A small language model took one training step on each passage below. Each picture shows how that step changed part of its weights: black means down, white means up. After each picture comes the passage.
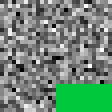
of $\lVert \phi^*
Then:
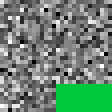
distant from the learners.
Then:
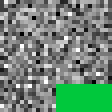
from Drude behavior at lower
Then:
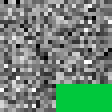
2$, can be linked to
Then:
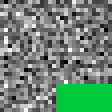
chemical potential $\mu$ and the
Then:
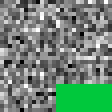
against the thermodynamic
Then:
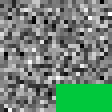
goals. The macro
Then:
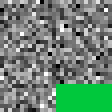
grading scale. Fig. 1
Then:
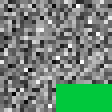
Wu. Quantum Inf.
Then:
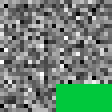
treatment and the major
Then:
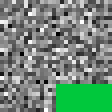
found suitable for higher fodder
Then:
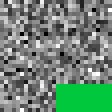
somewhere along the
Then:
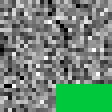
95 Minor Damage
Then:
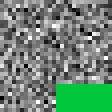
of what a company is is
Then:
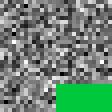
solutions is provided by considering
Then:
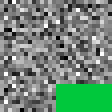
ethics approval was not
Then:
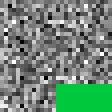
and Jehoahaz.
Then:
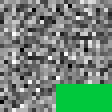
introduce the notion of
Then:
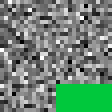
detecting transparent
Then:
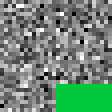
\maketitle Diffusion
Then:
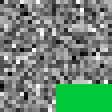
asked "How shall we
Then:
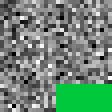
BTW model reveals, that
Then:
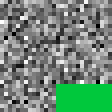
work has been supported by the
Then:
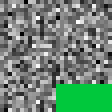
or low-velocity base of
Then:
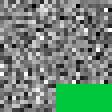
closures. Figure B -
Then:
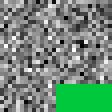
which directly affect soil
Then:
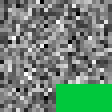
recording and description of
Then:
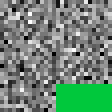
gradual juridification of
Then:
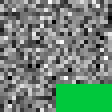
to a fire zone located
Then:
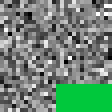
anharmonic term.
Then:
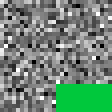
and all these systems are constructed by using
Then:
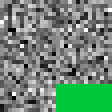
monomer, $m_i$.
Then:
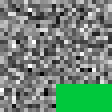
security matters. To this
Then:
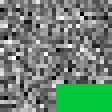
account when assessing any
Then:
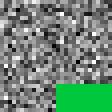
this method, the data to be sent
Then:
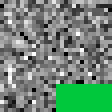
the case $\id=0$, which is
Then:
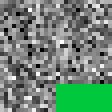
D. Baucom, "The
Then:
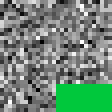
was maintained, even under high bias
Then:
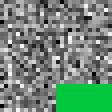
thus \begin{equation} \langle
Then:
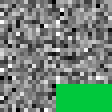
are locally tree-like,
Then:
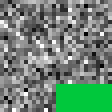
increased involvement in class
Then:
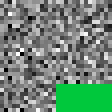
people. Infected people may
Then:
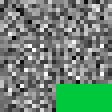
during the periods of travel when
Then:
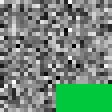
Image Portagonists
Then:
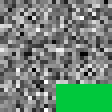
explanations can be compared with
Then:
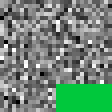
partners in these countries
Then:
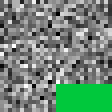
that used by the communication channel
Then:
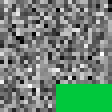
of General-Purpose
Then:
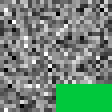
remarkably good estimate
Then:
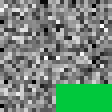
\right) \label{eq2}
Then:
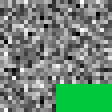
importing international norms in
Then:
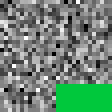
determining the flow rates of
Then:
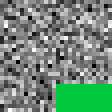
given by a normalized sum of
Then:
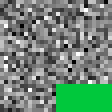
set, learning algorithm and performance evaluation
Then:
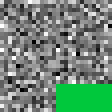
all stakeholders contribute
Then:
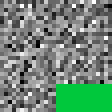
a proof, or a proof of
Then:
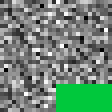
such as coastal processes,
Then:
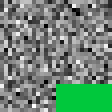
of such a forbidden
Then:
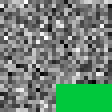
increasing at an accelerating
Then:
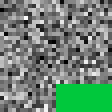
We note that the magnitude
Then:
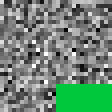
the studied variables qualify
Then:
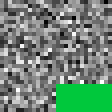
high potency, capacity for
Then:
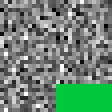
in fish culture and production
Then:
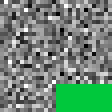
in *Coq* a class of
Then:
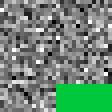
zero. Obviously, distribution
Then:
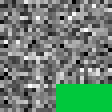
(11). Since the presence of
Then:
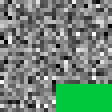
are produced by decays of
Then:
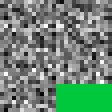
year leading up to the merger
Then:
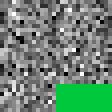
of convention or agreement and
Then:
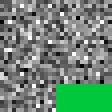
beneficial for both the
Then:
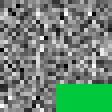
window and Gaussian
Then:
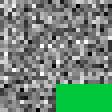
at the ``break-up''
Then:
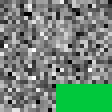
of Horticulture,
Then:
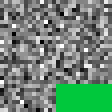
strongest transitions (at
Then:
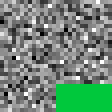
attendance to PNC may be
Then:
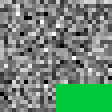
all the cases are propagated to
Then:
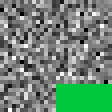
power spectral density in Fig.
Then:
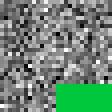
is used. Based on the previous
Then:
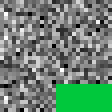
In the Binary Cascade
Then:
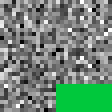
resistance is a serious
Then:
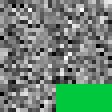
clustering algorithm calculates a cluster
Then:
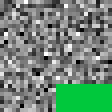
in the same prediction market, we
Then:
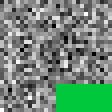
Region of Murcia
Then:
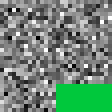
deterioration is that the
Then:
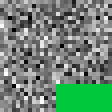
which is involved. While the
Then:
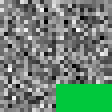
and handles calls to other functions
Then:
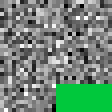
a fracture mechanics approach is then used
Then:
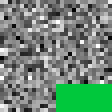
identify and analyse the impact of
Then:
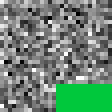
and the potential hazards of the
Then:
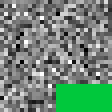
that do the useful work for
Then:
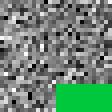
5\). This means that we only
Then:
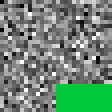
Accordingly we construct a
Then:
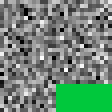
and cartilage destruction
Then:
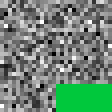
mitigation. Mitigation
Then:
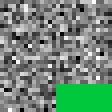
a notch on both the cranial
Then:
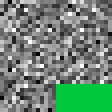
in human CSF was
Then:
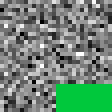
paths to determine which path the
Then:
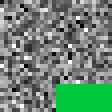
DG units are located near
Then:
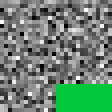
pattern. Delay curves are
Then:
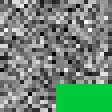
permissible limit in water
